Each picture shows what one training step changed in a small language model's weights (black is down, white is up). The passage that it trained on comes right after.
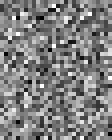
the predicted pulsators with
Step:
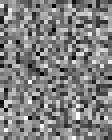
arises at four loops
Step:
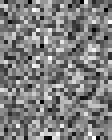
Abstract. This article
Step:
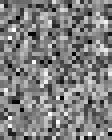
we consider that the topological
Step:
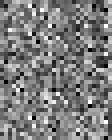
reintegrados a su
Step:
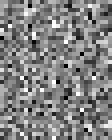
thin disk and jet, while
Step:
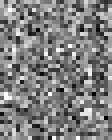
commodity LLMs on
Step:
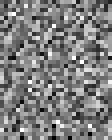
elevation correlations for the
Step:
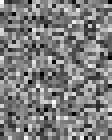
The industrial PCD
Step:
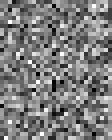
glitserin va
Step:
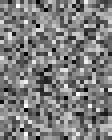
specific scenario of two NIR
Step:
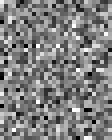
de stimuli,
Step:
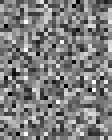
framework not only considers
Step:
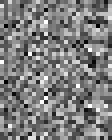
bestrijding van de
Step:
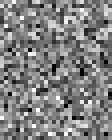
любую сильную
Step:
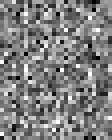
but also a detailed description of
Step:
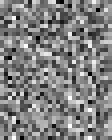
hole and will be the
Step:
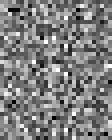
first-excited state mass
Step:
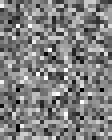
у площині
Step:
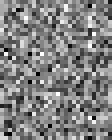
player assisting the
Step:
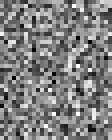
theory, was find long time
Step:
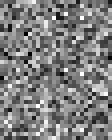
Públicos de la
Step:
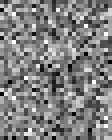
innovatsion texnologiyalar va
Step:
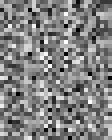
atoms or even to the change
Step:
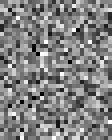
wave function will induce small
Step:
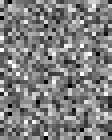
colombiana* и
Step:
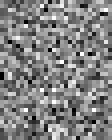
de importância 5,
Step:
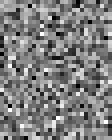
within the privacy restrictions),
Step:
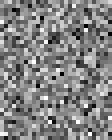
numerically constant equal to the
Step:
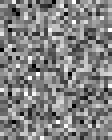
(dashed line) and
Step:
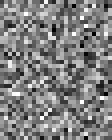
sociabilidade, em
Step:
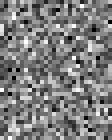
which is drawn in
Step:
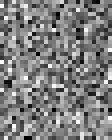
is strong physical motivation for
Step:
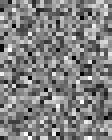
de pobreza
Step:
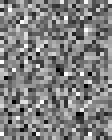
nonlinear effects of the
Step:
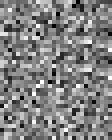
value. The task,
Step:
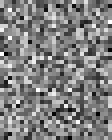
with parallel output layers representing
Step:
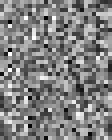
and interactions effects have been
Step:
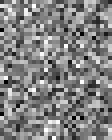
negligible relative to the
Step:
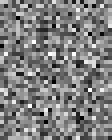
a 5 dB difference in
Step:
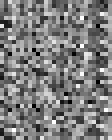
êxito nos
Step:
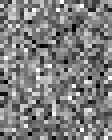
in nature is protectively
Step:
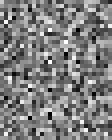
atoms, there are 85
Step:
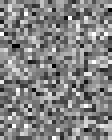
polarizaion, a
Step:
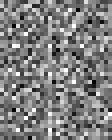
xarakter xususiyati
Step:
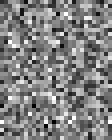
Assim, visam
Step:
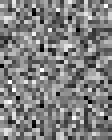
waves: (a)
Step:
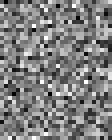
zarur. Ushbu
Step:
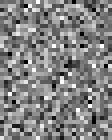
gráficos concordam
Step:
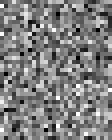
is required to evolve the
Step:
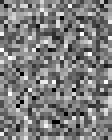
disorder can in certain
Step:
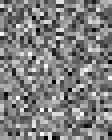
викладання. В
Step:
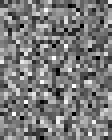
is non-integer.
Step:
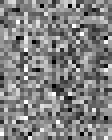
investigated the impact of these
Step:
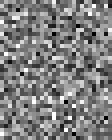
\, . \ee The effective
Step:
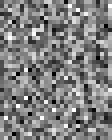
materials have recently emerged
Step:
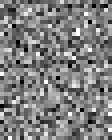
around 10 Hz) and
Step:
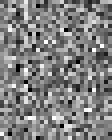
too high because the entropy per
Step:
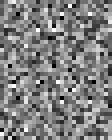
can easily obtain a
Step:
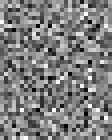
Technical Design
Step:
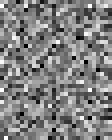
Dit betekent,
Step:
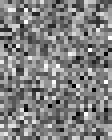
the task of connecting
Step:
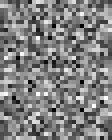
IN11. It indicates that
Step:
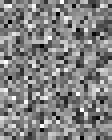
free particle evolution operator.
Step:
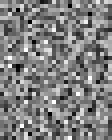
would be galaxy types with two
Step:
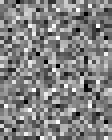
of higher twist TMD
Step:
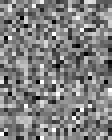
specific models a stronger condition
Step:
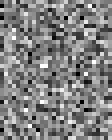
a execução de
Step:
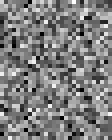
Exp. Theor.
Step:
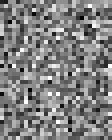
drying applications,”
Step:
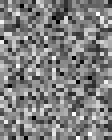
yondashuvga ko'ra,
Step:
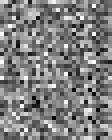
coexist and interact
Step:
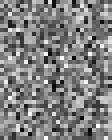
so'zlar bir
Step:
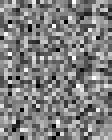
static contributions of the effective
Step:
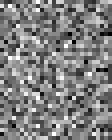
“Pedagogika va
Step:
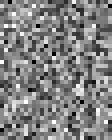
there is substantial probability on
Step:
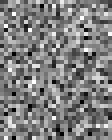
umumiy strategiyalar
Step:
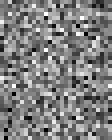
del encuentro.
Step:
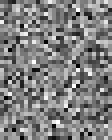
splitting of the widely
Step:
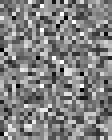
in the \textit{ab
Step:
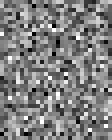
is plotted in Figure
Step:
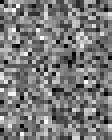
anterior describe la serie
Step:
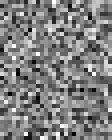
and $m$ is
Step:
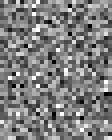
A., Khusein
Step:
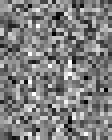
на тиждень,
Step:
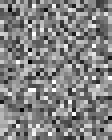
hard enough and perturbative
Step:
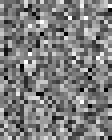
untersucht, wie
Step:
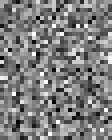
symmetry between the upper and the
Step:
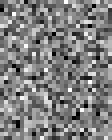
will turn up to the
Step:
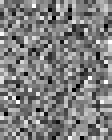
``transits" to a
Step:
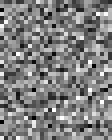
bo‘lgan. Beldagi
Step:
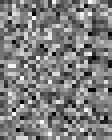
dia. Por meio
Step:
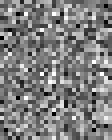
развития предпринимательства
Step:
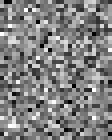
nearby graphite
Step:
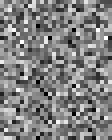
random linear code is close to
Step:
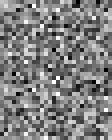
about the life of the
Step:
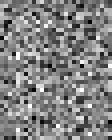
bilan bir vaqtda
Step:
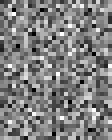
this establishes fixation
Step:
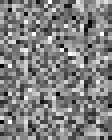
distributions of residence times of
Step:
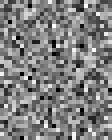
current and the voltage on the
